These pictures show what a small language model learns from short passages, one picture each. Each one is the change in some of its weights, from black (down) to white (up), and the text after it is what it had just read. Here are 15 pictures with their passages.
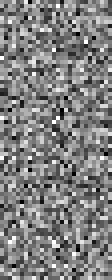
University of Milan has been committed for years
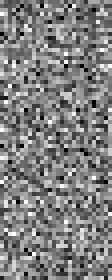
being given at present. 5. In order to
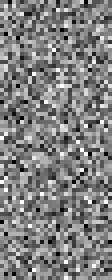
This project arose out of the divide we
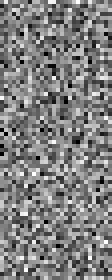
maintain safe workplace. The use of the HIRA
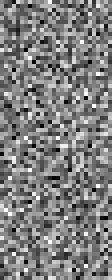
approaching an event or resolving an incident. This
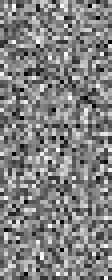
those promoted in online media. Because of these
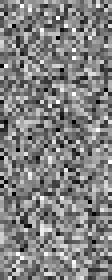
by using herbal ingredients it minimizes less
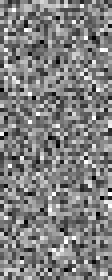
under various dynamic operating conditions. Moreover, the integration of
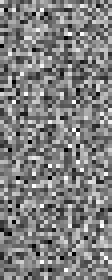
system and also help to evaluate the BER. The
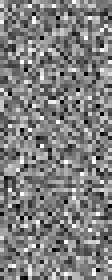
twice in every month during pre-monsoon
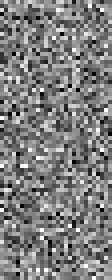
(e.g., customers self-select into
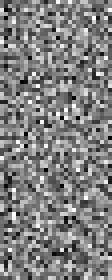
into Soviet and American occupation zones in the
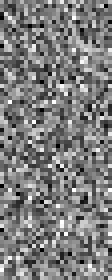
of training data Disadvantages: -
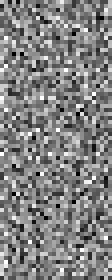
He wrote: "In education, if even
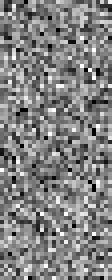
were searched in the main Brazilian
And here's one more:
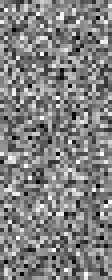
well because the motor speed can be controlled and monitored
